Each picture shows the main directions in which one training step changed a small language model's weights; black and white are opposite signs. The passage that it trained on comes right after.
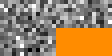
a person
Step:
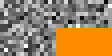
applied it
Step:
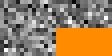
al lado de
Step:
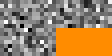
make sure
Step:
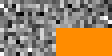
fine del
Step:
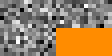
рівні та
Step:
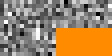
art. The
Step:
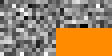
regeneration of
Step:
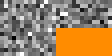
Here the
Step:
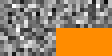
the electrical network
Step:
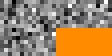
this connection
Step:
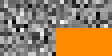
des produits
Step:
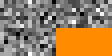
в танці
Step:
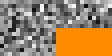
energy is the
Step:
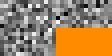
the beloved
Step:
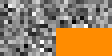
cm) in
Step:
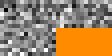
run in
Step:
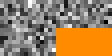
including, the
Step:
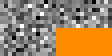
As legal
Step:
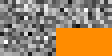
negação da
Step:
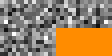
is going on
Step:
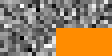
studies are
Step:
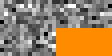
translational or
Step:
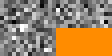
what the
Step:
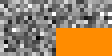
dos seus
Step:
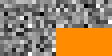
evaluated at
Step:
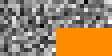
is good
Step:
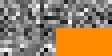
are generated as
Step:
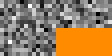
of Hassi
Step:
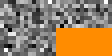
induced) between
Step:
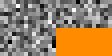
of outside
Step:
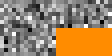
critical field for
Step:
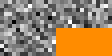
law the
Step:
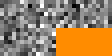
onset of
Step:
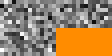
slot to
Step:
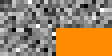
Lernen und
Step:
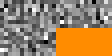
us highlight
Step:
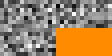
covers also
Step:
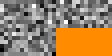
that where the magnetic
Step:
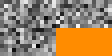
In Figure 4 is
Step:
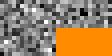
modules that
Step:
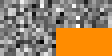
the study of
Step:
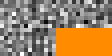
statute of
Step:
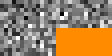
comes from a
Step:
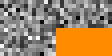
du mot
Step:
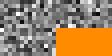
the variable
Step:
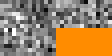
from Western
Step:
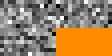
generation by
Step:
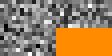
simulations with
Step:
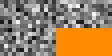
decay in the
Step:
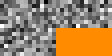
processed the
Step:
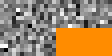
scale structure density
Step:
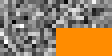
attached to
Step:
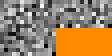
the dynamics of
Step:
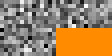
the variability of
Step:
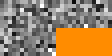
by the fields
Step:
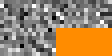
made it possible
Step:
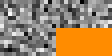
all interactions
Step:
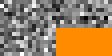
1 because the
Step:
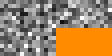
and we thank
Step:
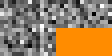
can see from
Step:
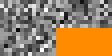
a positive
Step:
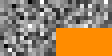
the acoustical
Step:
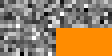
cohort study
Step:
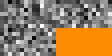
as from the
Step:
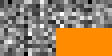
from renewable
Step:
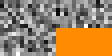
in Port
